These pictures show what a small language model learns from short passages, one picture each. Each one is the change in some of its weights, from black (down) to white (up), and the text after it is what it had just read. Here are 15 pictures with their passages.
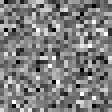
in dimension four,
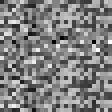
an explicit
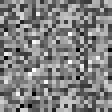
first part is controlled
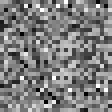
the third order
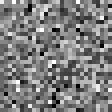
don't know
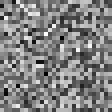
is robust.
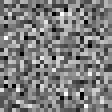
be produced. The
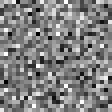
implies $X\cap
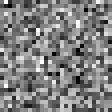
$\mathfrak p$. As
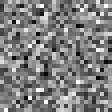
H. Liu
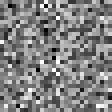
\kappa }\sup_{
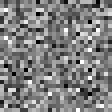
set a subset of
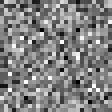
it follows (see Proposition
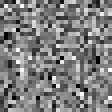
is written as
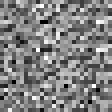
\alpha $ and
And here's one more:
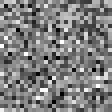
is the vector with elements
